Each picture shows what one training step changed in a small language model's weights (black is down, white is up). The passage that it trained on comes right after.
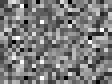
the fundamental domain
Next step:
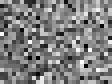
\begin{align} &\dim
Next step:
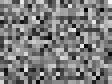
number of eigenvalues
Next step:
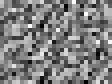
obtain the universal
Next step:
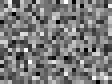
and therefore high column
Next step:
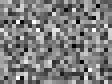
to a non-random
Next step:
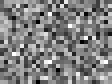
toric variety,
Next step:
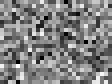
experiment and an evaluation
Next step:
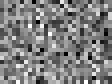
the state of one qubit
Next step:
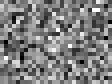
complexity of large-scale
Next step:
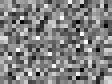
considered a real time evolution
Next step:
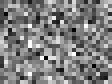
\bibfield {author}
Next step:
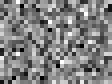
authors of the {\tt
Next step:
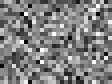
$U_o$ in terms
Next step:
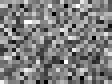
the large satellite,
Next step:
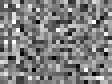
rate of $\hat{\beta}$
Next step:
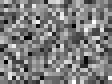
is analogous to the
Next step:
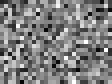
smooth complete projective
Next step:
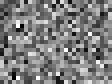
the frame bundle of
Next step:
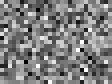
test material Table
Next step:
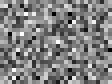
of the satellite
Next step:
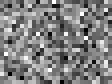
\setminus Int
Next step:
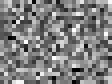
that they remove large
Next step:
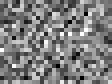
function by using the convolution
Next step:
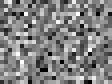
$\sigma$ and $\pi$
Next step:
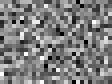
transform. It is the
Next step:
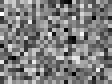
The MgO conduction band
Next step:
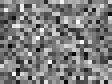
is known to hold for
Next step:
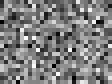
left hand side of the weak
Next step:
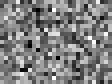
test case produced by the
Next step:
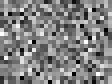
l$. An important
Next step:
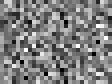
in the figure is not
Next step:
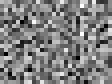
to your photos and
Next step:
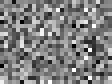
decision $k=0$
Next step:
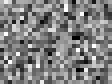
some universal constant
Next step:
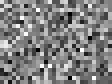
we know no result of this
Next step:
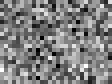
minimal variance unbiased
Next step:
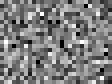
Perhaps, for
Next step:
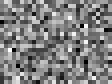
position of the sequence) is
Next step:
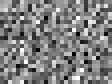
theory (DFT) analysis
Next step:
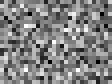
on THz peak
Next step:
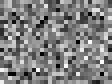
consistent with the previous
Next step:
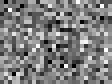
D$ such that for any
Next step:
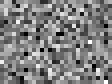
a significant impact
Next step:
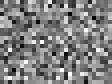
and CH equations. { The
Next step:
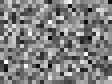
differs significantly from
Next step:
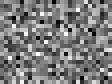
redshift quasar
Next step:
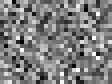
an operator between Banach
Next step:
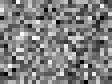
real function that we regard as
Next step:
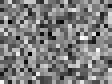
assigned the fixed value
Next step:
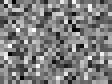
the interesting idea
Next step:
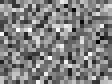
studied the wavelet
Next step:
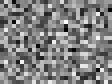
the overall DOS
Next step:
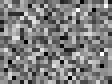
Sun is bound into the
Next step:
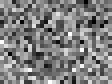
three sensors and using
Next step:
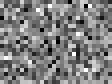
Yusong Wu,
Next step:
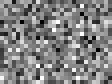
real, even functions of flux
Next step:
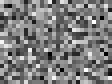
1-D Vlasov
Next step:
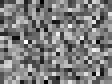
center of the Sun is
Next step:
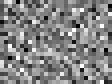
(DP) between 6 and
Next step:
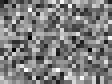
often limited.
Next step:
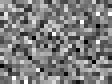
channels increases the
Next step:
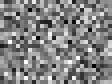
and emulators of models
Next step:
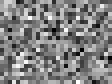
short ranges. In
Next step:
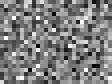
is nonempty for each
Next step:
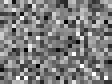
there is no change in the
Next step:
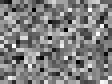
hand large $\overline{d}$
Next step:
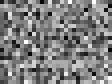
and 2 allowed us to
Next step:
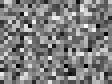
$p\equiv 5$ or
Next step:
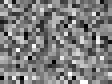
the form of operators
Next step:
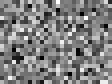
value of $\overline{\Lambda}$
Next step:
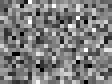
turned out that the
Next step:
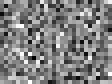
= - \omega - \sum
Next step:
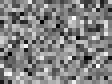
magnetic fields,
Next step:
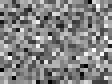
source ISP due to
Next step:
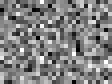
associated a semisimple
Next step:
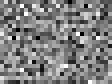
The result is true.
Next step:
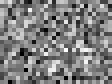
fail to be univalent
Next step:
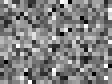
\end{equation} where
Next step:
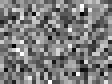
previous time interval
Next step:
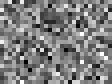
or Malicious
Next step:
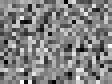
let us introduce the following
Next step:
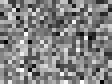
a symmetry still
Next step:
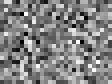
$\nu_3$ satisfy
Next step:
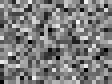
perfect algorithmic
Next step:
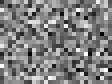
lined, boxed,
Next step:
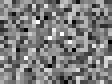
individual of the
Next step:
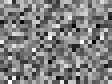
initially reduced with the
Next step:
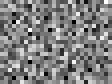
of points in a finite metric
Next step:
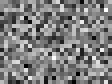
can be rewritten as
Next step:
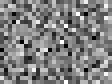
of separation exists between the
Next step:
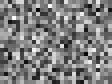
result in poorly estimated
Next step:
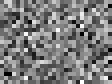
in the text, is also
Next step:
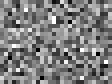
the AC-Stark
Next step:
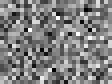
of the problem that ensure
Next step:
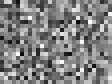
to impose on the
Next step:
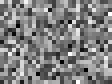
to the HFS of the
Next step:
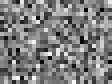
number of calculations is big
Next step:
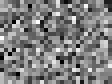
structure of the MBTR
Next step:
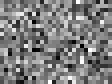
information criterion;
